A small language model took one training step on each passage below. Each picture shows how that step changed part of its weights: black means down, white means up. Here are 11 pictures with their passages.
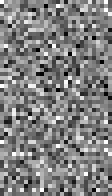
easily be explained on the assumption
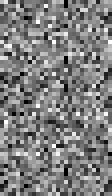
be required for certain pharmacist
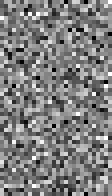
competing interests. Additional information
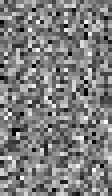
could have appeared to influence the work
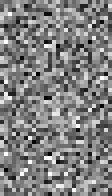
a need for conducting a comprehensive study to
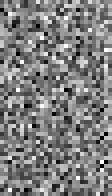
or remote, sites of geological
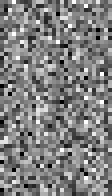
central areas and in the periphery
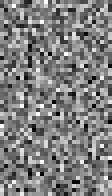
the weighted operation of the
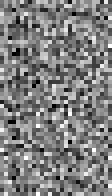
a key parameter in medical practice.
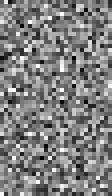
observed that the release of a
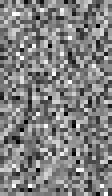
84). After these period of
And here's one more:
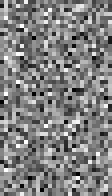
Louis Althusser's theory
